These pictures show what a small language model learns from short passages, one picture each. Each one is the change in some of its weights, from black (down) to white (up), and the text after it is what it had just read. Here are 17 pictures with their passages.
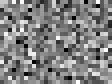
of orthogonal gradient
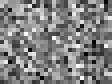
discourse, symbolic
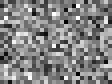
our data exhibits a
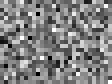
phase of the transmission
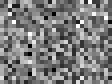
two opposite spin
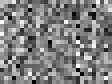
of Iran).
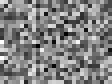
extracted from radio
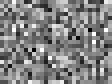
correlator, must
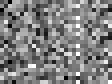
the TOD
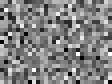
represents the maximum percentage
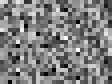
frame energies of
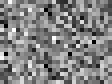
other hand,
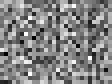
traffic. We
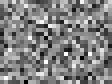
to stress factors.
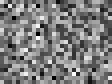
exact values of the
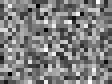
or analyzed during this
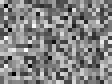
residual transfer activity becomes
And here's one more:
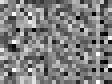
This important feature of
